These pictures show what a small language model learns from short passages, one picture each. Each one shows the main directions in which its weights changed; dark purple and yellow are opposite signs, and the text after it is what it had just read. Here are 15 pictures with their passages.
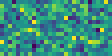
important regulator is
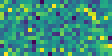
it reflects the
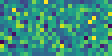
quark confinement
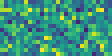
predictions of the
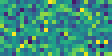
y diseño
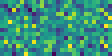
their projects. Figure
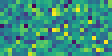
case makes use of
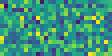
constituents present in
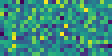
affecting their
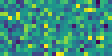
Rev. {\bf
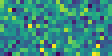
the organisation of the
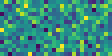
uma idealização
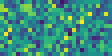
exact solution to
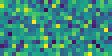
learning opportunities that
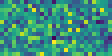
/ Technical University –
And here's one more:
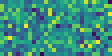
tese de que
